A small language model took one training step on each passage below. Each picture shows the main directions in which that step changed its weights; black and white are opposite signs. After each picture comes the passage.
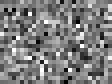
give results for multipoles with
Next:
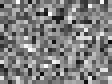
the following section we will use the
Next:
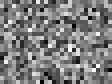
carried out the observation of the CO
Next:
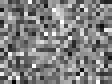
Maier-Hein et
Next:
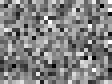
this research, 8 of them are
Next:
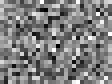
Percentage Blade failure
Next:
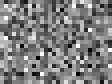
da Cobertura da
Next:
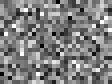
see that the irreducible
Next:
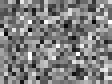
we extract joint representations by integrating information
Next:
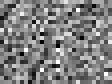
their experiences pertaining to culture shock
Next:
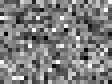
_\alpha $ is the viscosity
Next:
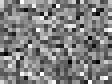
momentum range from 0.62 to
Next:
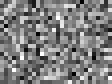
aligned within the cell. Figure
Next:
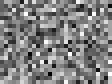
contributions CK, YB,
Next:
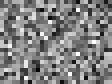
well as on voters'
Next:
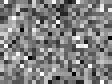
Research Associate Beckman
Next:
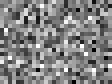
from NWO through a
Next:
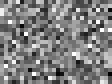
Integrity and Security are
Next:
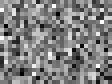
arrange of other studies to
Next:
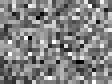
and 2.13 for the
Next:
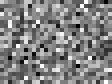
Dvoracek on this
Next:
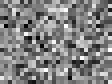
research, we have used the
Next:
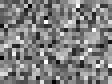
on the defect-free array
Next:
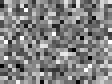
initialization state across different experimental
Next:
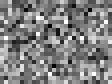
that there are $m$ users
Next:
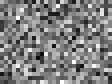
the presence of oxygen,
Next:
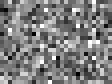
work package 4 - Consumer exposure
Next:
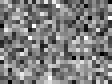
See Table 1 for the times
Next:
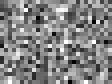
gender inequality that exists in
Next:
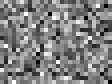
mm. The average density of the
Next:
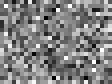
port (I_X) of
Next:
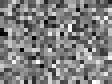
transmission during thawing periods.
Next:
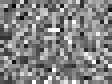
years (NPY) with an
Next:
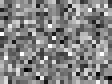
as \begin{equation}
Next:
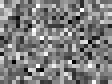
annual statistical reports containing stock prices
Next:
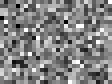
mouse tissues showed that
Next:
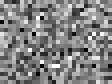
R.D.D. prepared
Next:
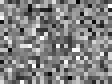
Av. Rovisco
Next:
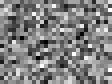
human tissues were performed for the
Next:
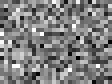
accuracy. To address these issues,
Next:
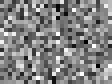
2023. The aim of the third
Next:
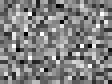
related to technologies developed by the
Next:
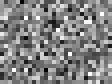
three main Platform Modules,
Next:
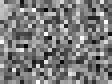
However, there is no mathematical model
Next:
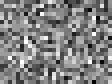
ass. nov.);
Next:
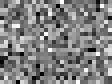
a materialistic point of view,
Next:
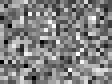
of stuffers and
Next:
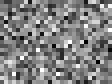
construct loops become smaller with
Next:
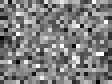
= \boldsymbol{\nabla}
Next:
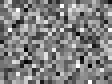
that these are at present just
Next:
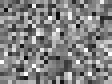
due to the resonance effect of the
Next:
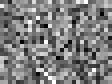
\textit{The establishment of
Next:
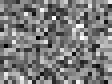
wave function does the calculation in point
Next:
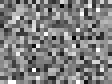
the budget period”,
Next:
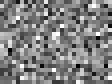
the electronic structures. Therefore, various
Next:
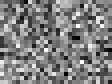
on the suite of Atari
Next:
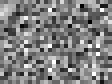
many current species, and human
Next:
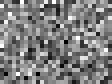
thread updates the table. The
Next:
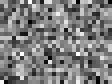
VAN Sangonghe
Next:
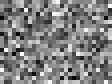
major concern that poses risks
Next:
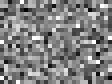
coherent detection. 3.) Experimental
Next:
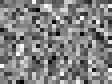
conventional quintessence will not
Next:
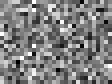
transform in the adjoint. In order
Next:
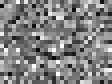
the context of the whole specimen
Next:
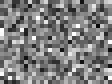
of that attraction which can be
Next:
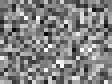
it to be bent without
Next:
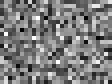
of specimens. However, the
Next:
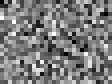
should then have a higher melting
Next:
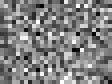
us to build a more harmonious
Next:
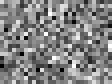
a road can be defined as important
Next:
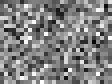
copper, and fairly
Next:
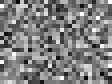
the variables, the RMSE is
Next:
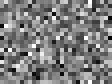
marker in each plot shows our
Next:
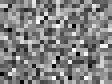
barrier from an arbitrary deployment.
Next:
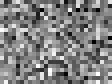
line of spins, as a
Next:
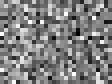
similar form. \par Substitute
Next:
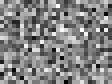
search was conducted in accordance
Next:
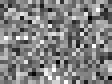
expected progenitors of type
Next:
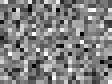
Ding, Yong Li}
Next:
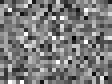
is used for hiding image information
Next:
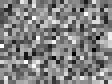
feedback induced by the larger number of
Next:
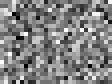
and C# programming languages,
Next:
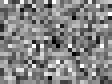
in this systematic review. Results:
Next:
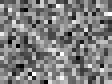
with blue bulges occupy
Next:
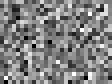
characterize the heating rate over the
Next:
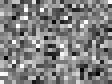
systematic effects, and 1000 similar simulations
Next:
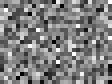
accuracy of statistical methods is cross
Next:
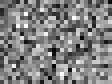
development of teachers. Thus,
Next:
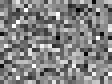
that the resonances can be
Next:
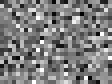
Williams, K.,
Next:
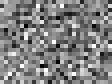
practices and employees’ performance. The
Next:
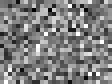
field dynamics, the photonic degrees
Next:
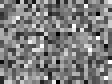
the number of parameters. Parameter
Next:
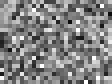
Giving the dielectric media thickness
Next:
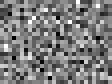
reflects the complex relationships between climatic
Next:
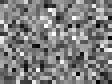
dependence of exotic nuclei production
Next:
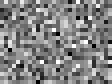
768 samples. The accuracy of
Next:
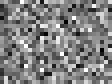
Driven Migration} We
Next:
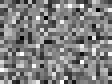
of the machine from the PC screen
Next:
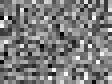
in this dataset? | |
